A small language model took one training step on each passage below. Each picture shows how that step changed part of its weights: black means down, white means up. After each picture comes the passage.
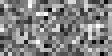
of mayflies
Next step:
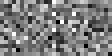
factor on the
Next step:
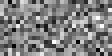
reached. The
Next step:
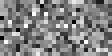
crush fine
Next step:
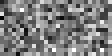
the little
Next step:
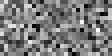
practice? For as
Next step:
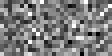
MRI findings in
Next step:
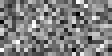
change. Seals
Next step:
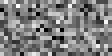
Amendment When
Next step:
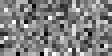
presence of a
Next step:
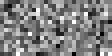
is considered, a
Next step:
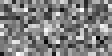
the management to the
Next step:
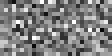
4 eV up to
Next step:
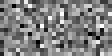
also an agent of
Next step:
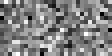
minor semi
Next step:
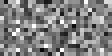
workflows and
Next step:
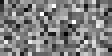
and 5; see Table
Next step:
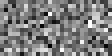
wound care.
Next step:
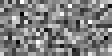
Price in the
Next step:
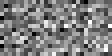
a wide range of
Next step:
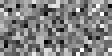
digital biomarkers
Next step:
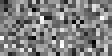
year. This represents
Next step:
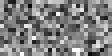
to evaluate tear
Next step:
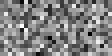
words that four of
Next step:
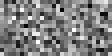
Photographs and
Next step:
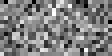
routing in
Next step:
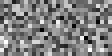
against which the success
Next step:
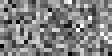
of W.B.
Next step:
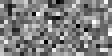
Unit cell 2
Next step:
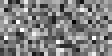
in theatre,
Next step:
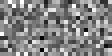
cannot reach
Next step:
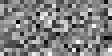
itself clearly
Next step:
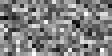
the body,
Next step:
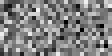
is, we shall
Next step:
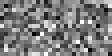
a new environment for an
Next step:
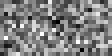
predictors, while
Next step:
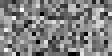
plotted as a
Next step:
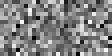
V, pp.
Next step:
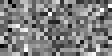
veneer. The
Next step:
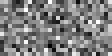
stress support and care and
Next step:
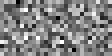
of the car and
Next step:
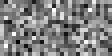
and Nutritional
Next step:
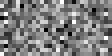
high strength,
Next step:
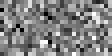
value that can process large
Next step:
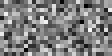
across 3 year period showed
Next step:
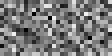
influencing the
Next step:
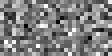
transportation needs
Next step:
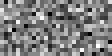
the results confirmed
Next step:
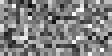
in the aging population
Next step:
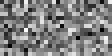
that the increase in
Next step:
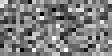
the value was fed
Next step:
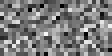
a productive and
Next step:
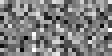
of the First
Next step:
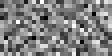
9.2 Average
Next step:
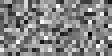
than women under
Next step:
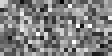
Timing of
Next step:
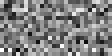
in the original
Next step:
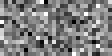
conditions we are able
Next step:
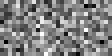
direct and impactful
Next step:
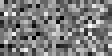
forecasting models
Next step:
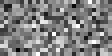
population growth which further
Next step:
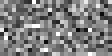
processing The raw
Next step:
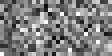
Fig. 6 shows
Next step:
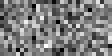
efforts. In
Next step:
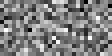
transactions to
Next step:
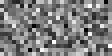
paste is
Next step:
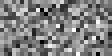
by the ethics
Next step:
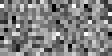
needed nine
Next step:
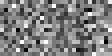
this view when he
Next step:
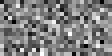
significant variations between
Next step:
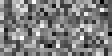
Station Rotation
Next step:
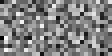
of promising
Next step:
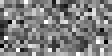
is very easy
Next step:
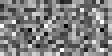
highlighting their
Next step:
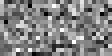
about the ages of
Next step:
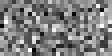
the deadline for
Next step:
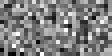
methods were used to
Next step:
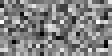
size and shape
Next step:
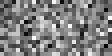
exposed to food
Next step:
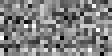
River's levels
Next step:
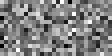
of ecological
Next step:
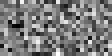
is the Head of
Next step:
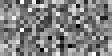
to prepare the
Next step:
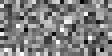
more sense to
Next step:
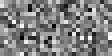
is subject to all
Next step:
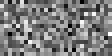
and *J.
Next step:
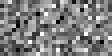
conditions than believed
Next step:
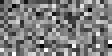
effort to reduce
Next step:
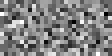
whitish with
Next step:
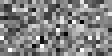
the program was compared to
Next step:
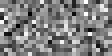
as being stable and
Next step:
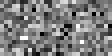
object of research in
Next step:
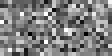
parameters respectively are the most
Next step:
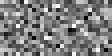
indicum* showed significant
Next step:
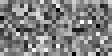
of new waves
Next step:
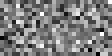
for functional application where
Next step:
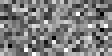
the amount of its
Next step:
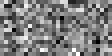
as the internal
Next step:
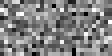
retinol can
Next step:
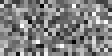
kHz which is
